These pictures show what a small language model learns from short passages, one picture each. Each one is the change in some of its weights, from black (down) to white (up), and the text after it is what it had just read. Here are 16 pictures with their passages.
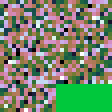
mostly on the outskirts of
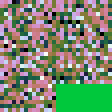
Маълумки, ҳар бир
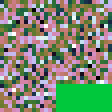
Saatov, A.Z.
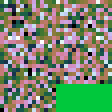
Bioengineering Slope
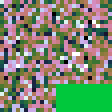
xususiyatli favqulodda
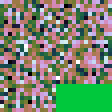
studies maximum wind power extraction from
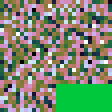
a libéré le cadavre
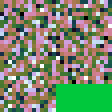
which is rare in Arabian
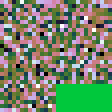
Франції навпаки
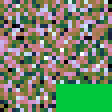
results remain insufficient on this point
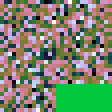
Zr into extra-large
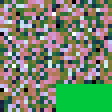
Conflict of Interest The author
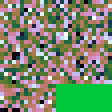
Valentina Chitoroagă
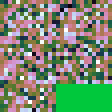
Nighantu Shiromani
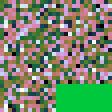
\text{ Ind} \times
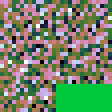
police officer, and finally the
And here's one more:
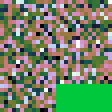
10 years with maximum excess reactivity
